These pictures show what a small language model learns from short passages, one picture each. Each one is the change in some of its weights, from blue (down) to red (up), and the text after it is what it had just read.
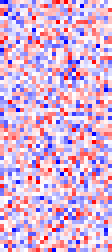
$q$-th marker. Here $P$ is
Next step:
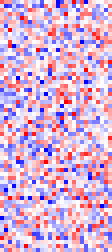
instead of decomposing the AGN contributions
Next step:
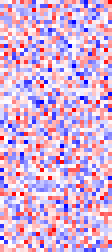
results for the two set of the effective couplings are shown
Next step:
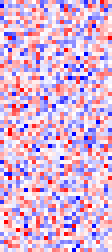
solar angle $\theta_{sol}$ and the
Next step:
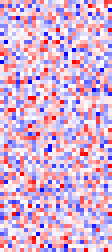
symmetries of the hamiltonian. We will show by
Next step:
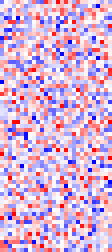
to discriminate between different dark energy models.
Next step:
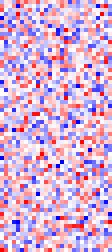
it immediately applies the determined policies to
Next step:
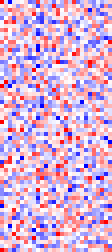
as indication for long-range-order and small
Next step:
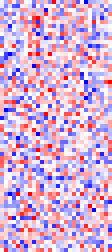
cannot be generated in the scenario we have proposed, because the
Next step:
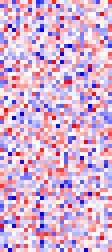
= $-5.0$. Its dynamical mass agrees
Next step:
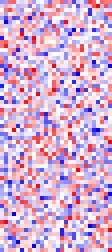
AUC score of 1, indicating it will
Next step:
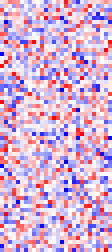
sensitivity of $\Delta E_g$ to variations
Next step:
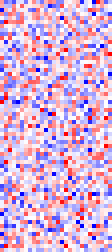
have \begin{equation}\label{6}
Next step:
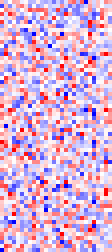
regions, with slightly lower densities derived from the
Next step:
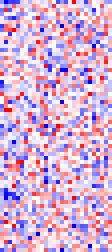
eliminate these unnecessary contributions, which
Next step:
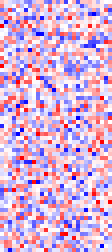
in the bulk of the macroion-rich
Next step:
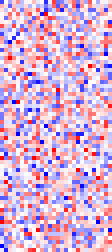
between Swarm agents must be protected against
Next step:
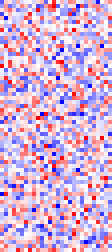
of each atom in the system can be individually
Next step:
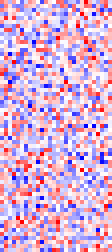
an art or archaeology classroom
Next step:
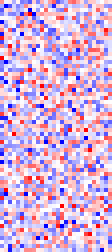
x_i} \end{equation}
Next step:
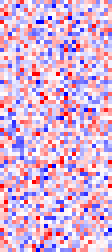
$c$ with the relevant parity. The
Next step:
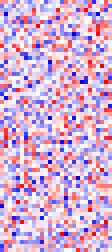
further shown that for the equal velocities case
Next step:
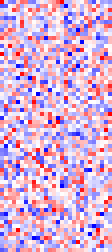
the CD mode can effectively saturate the
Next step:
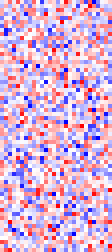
dense layer with 20 nodes. The MAF has
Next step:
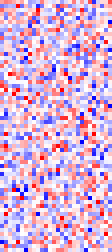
obtained from the variation under infinitesimal gauge
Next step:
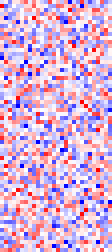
a partial reduction (and time deparametrization)
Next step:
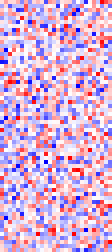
the region of space occupied by the system is much
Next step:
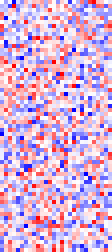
then subtract it from the received signal.
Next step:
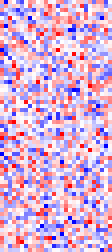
that its target is one of our teammate's exact
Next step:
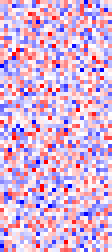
may have played a role in its formation.}
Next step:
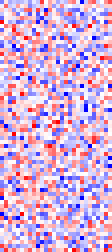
the GFs (some typical GFs are
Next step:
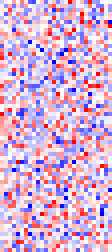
discussed under the assumption that the noise follows a distribution from the
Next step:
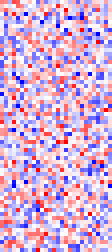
for nearby objects \citep{Simard1980}.
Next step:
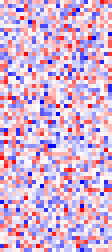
the one dimensional $s$-wave holographic
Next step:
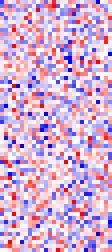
of both the $F_A^{Dex}$ and
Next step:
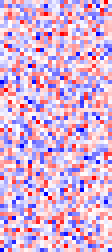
waves in Fermi plasma. This quadratic equation
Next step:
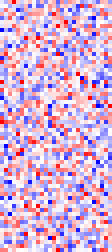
and XMCD measurements were carried out for Co
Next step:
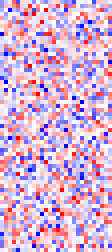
be inverse stereographically projected into another
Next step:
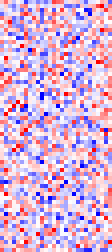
the zero-temperature physics of two-dimensional
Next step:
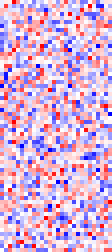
positions in the Chandra Source
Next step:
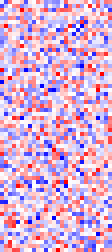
avoid any excess energy and possible charge radiated by the
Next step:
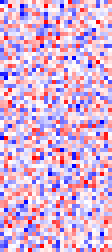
& one more AP & \(0\) or
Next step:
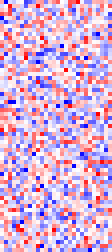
because the physical picture of a thin fluctuating
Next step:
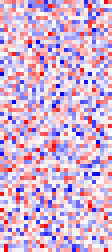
gas of line solitons. Also in the
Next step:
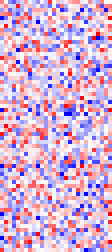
capable of solving non-convex problems
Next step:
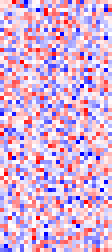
\textit{c}-axis tunneling, further
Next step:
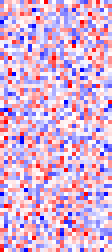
a higher critical current. % Depending on the
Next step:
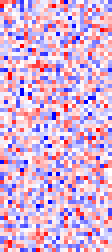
the reference exponent $H=0.1$. On
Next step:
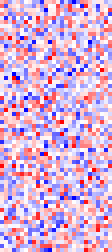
X-ray pulse amplitudes anywhere between $\sim
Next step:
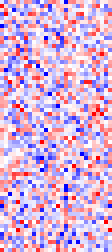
power laws which are near to that expected for the average
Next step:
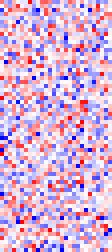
\subsection{Database usage} The
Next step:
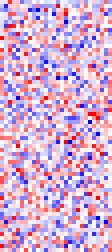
[\ion{C}{1}] fluxes that were
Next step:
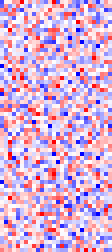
synthesis, offering accuracy with significant
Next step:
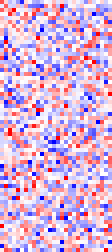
from the sequence $\{x_n\}$ and
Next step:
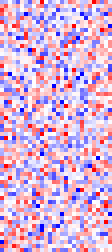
the positive weights $\vec{q}$'s
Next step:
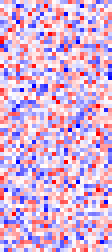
Division, CH-1211
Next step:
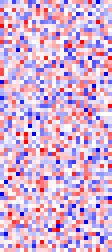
colonized but not under precautions, and
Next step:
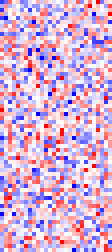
by numerical simulation. In order to gain an insight into
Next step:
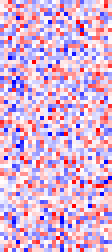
D_t n+n\nabla\cdot{\bf
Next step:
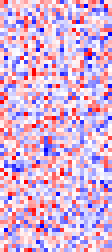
As can be seen from FIG.4, when
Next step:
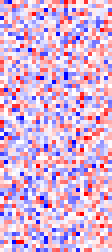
the replacement system successfully achieved the designed
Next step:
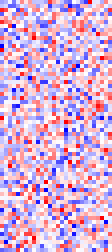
the entire model is permutation-equivariant
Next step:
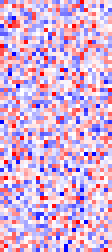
for Bloch electrons in noncentrosymmetric
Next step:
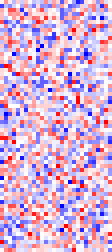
connection on $M$ and $A^{\alpha
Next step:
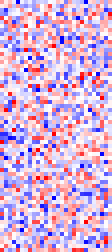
are misidentified, then this would result in a
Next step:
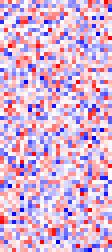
drop by a factor of 10--100, in much
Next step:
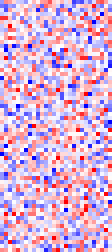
Absorptive corrections look simpler and
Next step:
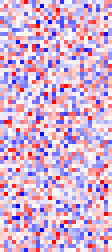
calculation is that the volume is larger, on the other hand
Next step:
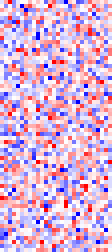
feeding, not locomotion. This would
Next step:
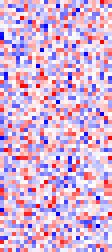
the normalized SERS enhancements on the surface of
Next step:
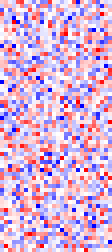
to $z \sim 1$ show no decline in
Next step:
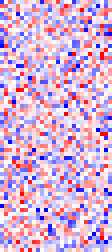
the viral quasispecies in Fig.\
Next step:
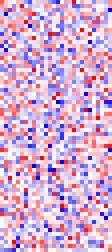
model training, RCKT employs a
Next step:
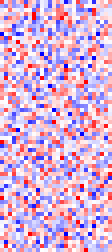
z) = \int \frac{\dd
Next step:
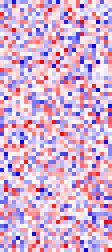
and we have shown that the updated posterior
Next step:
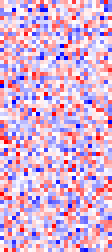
$\varphi=-\pi/4$. For this choice of
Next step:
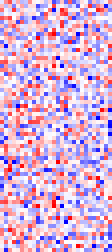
of aniline (THAN); an
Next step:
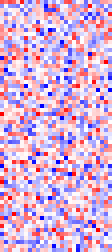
systematic study of soft X-ray absorption spectroscopy in
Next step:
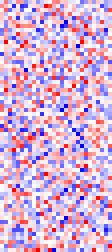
search.** **Figure 3: Sample distribution of observed
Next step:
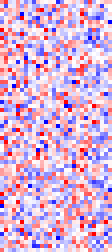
foundation for improving personalization through learner
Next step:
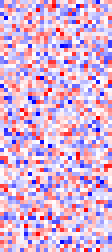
of $M^5$, while the CO cloud
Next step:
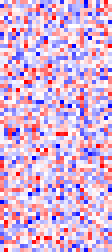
signals obtained by averaging the data shown in (a)
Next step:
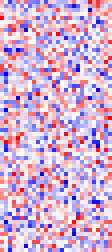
Cartan and Ehresmann), so that one
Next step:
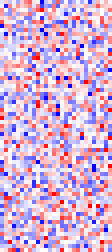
be inferred about an individual -- which is possible only
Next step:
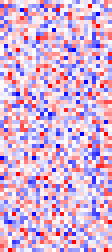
real and simulated data, and for the two cases with and
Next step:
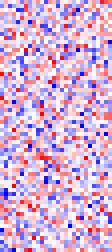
the solid walls, e.g., the first
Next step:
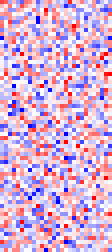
for the entanglement entropy occurs continuously as one moves
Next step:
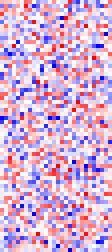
$\iota=q>0$ and, therefore,
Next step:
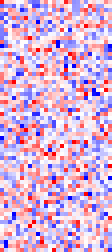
necessary to combine with these SAEC algorithms
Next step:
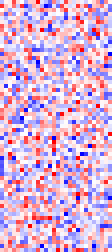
brain aging and cognitive function.
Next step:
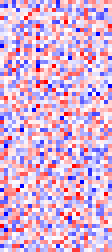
if and only if $\E$ lies inside the
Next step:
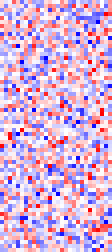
sighted helper in red. In the
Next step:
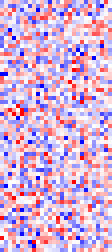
heterogeneous audience. Finally,
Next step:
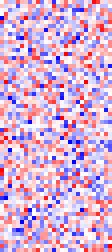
the medium under consideration. Of special interest are
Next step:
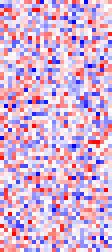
values that were expected from the simulations (from 14\% to
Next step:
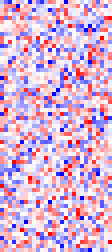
atoms of mass $m$ constituting a
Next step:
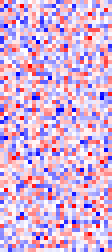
\right). \end{equation} }
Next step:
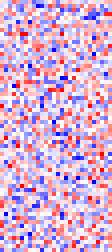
in the region of 100\,m attention length at a
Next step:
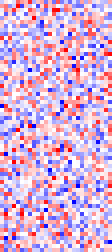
have such same current fraction $\lambda_i$. Thus we
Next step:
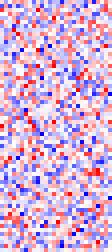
solutions of (\ref{eq8}) and
